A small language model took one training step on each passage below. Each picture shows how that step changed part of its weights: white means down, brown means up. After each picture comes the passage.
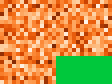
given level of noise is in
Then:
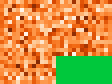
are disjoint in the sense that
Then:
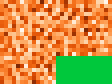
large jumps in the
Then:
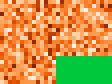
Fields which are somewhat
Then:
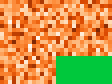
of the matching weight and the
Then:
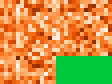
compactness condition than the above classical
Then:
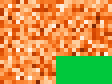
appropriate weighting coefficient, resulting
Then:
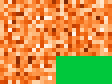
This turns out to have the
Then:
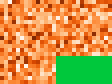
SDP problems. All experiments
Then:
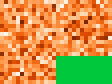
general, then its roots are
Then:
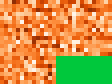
proofs as well as the general
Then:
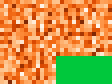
also converges to $Id$.
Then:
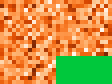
be a direct sum of
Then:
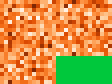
are not known. Initial
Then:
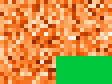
which extends a well-known
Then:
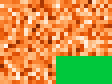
an averaging
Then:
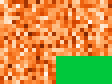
= 0.$ Denote by
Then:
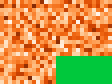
to be uncommon in
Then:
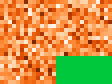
unknown. It follows:
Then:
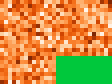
I$ in the following
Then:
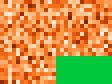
of $p$ in the
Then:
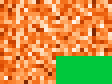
than Fourier expansions)
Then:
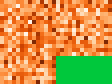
a straightforward way to calculate
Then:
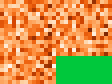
of all natural numbers, a
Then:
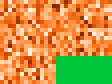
prime and $U, V
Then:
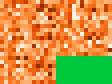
requires additional stabilization terms to
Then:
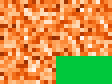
the Legendrian
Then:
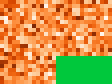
per minimum wavelength
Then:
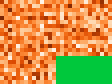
having order $2l$,
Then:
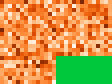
rephrased in terms
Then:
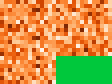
geometrical inequality constraints.
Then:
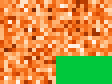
vertex $\tilde v$ of
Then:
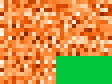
the upper bounds principle developed by
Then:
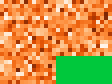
In fact, it then follows
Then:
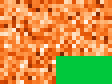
improves the conditioning of
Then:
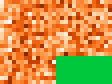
to another. We will
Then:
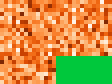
of this theorem has an interesting
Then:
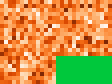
denote as before $$ r =
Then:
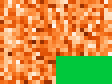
law of mass action. The
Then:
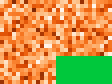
In such coordinates, both
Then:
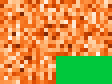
path lies to the left of
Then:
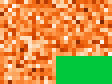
an isomorphism. On the other
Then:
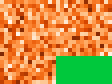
we begin with a finite collection
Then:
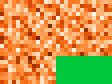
discretisation of the forward
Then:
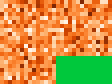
below. If there exist
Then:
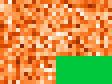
is: what are the
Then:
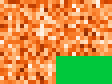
on the BNN,
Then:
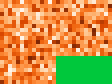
two fluid model where the
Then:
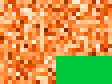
a loop in an independent
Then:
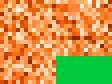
problem of the classical semilinear
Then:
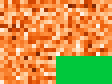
the same is true for functions
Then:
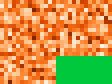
we need a lemma.
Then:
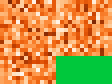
element $A$ of a
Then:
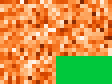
p \cdot, q
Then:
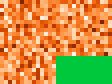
function of $t$. Let
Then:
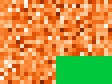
\rangle_{\cal K}
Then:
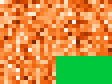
$\Box$ An important particular
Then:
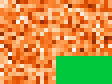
is an equivalence follows again from
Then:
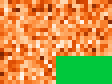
share $5$ values
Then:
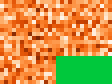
As a result, the coefficient
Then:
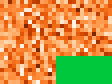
principal $G$-bundle
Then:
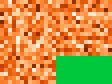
further taking the second order derivative
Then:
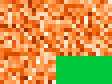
in the following lemma, and
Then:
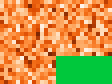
scaling by a constant which may
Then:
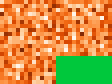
Let us recall here the basic
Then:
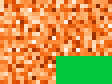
a finite solvable group with cyclic
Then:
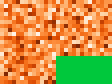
space for semi-Markov
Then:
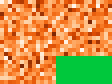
same. With modulus
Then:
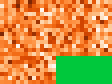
system will be the same for
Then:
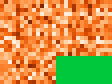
the classical classroom.
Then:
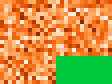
B)$ with operators in
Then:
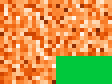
would have weight less than
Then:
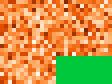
some extent in the
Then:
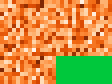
now that the term $\int
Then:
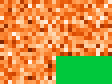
for livestock
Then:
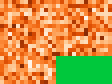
the D and in the
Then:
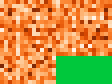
compatibility problems between the notation
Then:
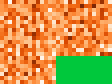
flow without rigid boundaries when the
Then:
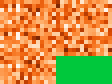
leading us to determine the second
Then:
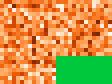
is parallel, and that its
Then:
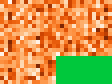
dashed black line marks
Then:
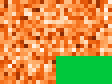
the V-statistic
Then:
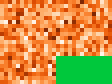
k \le n}
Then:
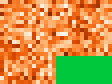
that $\Gamma_R =
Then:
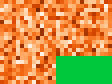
only by 2 equalities:
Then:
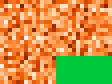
\Sigma_\G \to
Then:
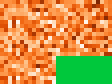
of determining the center of
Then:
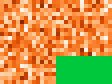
common ancestor of
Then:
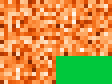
the proof of the claim.
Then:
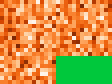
Let $f= u +
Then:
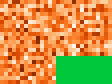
where \begin{equation}
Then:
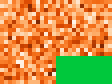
all $j\neq
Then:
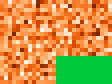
canonical dual frame) that is
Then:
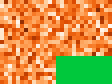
above, the only admissible
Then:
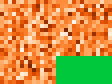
which is stated as follows.
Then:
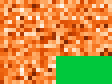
are computed for any composite
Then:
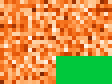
and any restitution coefficient
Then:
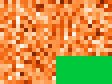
Of interest to us are
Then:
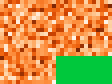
analogous complex-analysis characterization
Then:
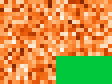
$\Sigma_\lambda$. For
